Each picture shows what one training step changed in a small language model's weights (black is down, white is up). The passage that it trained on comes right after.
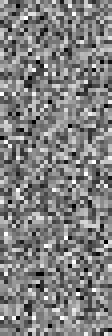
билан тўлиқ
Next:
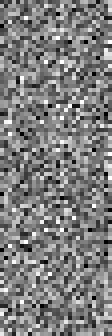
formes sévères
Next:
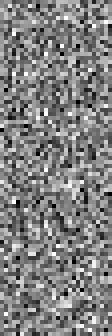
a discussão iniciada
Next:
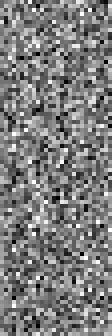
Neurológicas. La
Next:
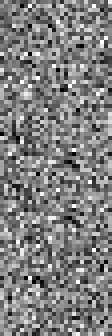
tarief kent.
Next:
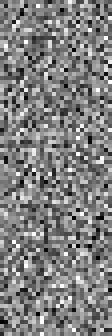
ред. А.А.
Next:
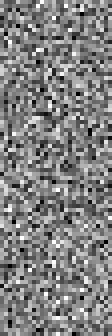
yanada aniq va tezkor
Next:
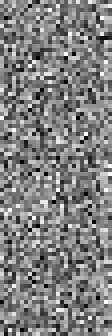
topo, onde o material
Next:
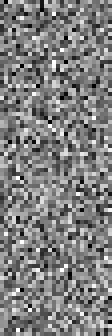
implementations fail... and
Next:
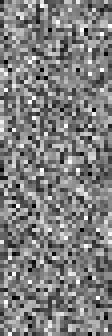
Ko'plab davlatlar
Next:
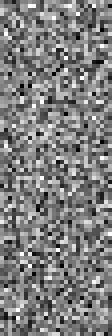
Working Bodies of
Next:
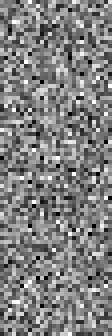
على الأسطورة
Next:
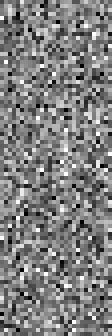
children undergoing
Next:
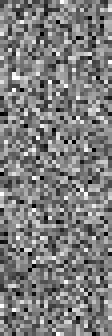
como perturbadoras.
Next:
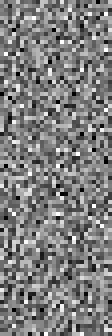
de fictieve
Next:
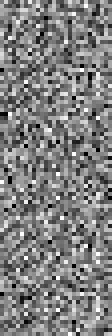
слова, точнее
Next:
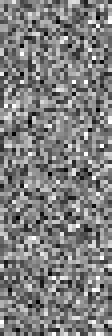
☐ Orientado
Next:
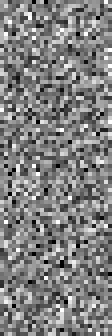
2 nafari shubha
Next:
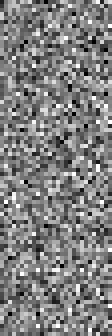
noo'rin tanbeh
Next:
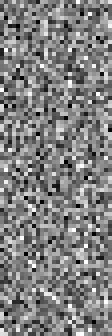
bo'lishi mumkin,
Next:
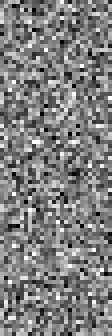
kundalik hayotiy
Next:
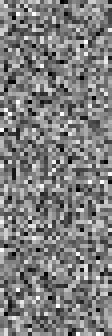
ular atmosfera
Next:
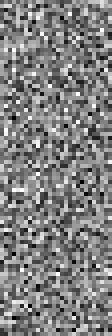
tem obtido resultados importantes
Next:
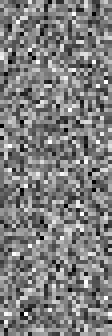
же автомобиль
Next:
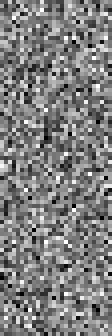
1. Алишер
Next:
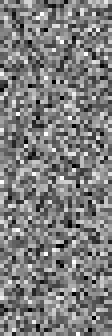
emotsional ifoda
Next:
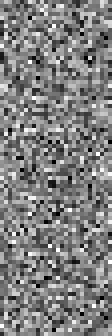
inobatga olib,
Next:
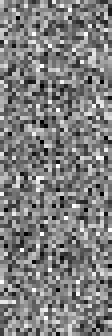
sich ihre Expertise
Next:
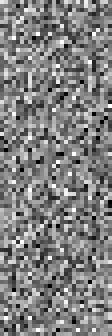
втручанні ми
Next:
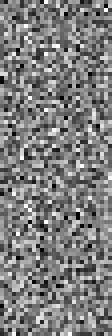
as they mutually
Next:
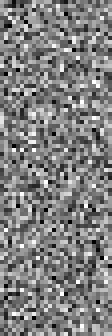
pH situa-se entre
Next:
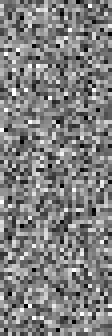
UU PMA Tahun
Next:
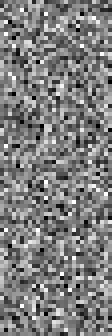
comienza a latir el
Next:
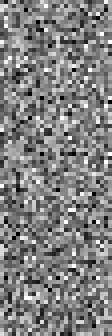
beschrijving van
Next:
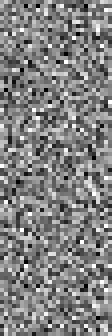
quer separar o que
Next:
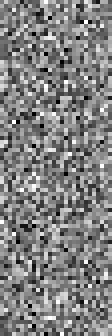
pastligi, tez
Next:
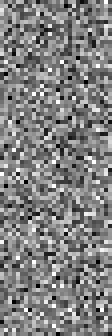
la colonización de
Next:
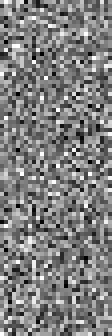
petróleo o
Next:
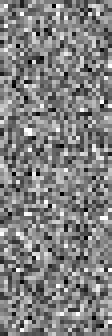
bij nemen, als
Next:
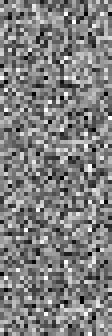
Shavkat”, T.,
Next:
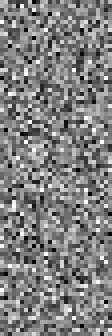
estudo indicam, em
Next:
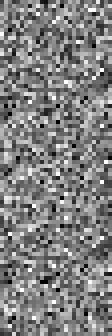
qilish tizimini davlat tomonidan
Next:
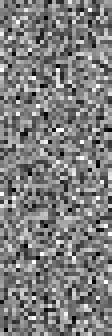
и созревания
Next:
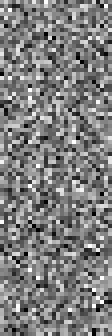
sur le cannabis au
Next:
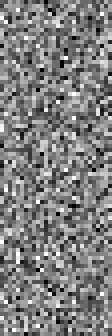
yuqori bo'lganligi
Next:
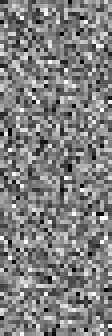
harbiy maqsadlari
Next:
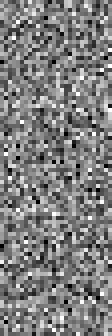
филиала средней
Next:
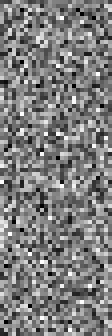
statistically significant
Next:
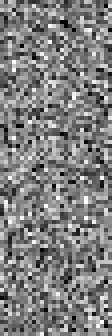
apatia cedeu
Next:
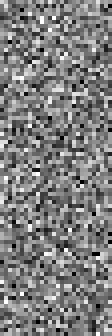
principais obstáculos
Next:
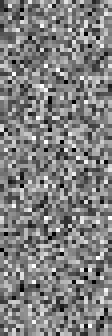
Prácticos regular
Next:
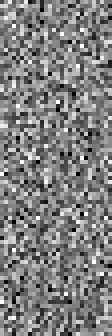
tales, translation,
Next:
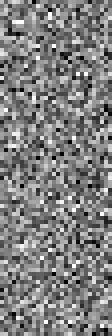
participativo como punto de
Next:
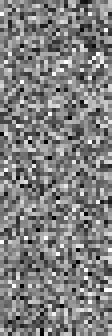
embargo, no se
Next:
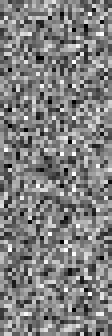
MANDIRI DALAM
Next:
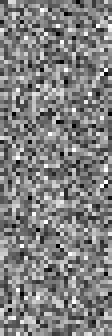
Alimov Nasimjon
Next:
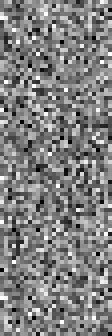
tiga kategori
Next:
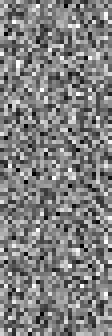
organismo humano, e
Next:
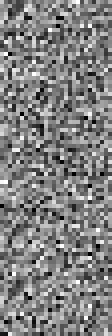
penelitian ini, peneliti
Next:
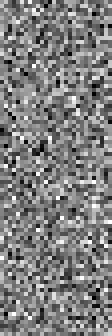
процесуальне значення і
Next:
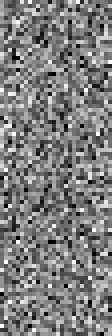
навчання не лише
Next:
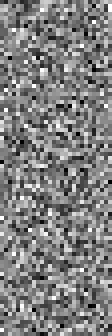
Travestis e
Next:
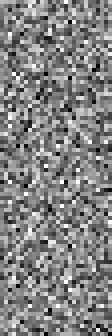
та українській
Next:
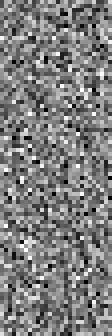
na północ,
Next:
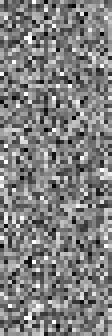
olib ishlaganida
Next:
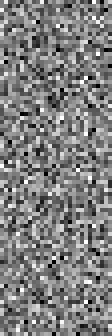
oltin, bronza,
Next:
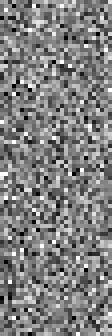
z Nesstarjem
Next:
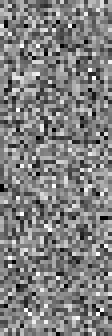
como a migração e
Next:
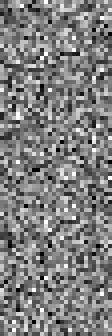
yıpratır. Bu
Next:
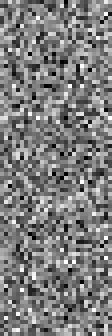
N., Mirvoda
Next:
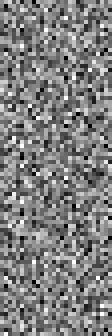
GAO, S.
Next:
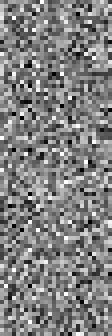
imenso território
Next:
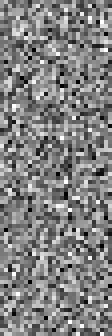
Universitas Islam Negeri
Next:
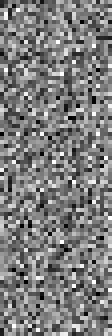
fuera la predicción
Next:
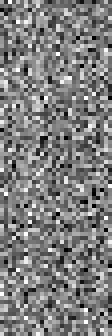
visão computacional em
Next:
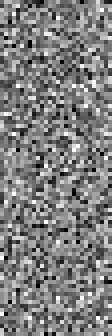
notanish bo'lgan
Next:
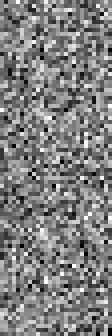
Hepatic Gene
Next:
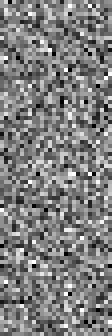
келиб чиққан
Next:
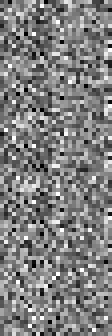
sog'lom bolalar esa
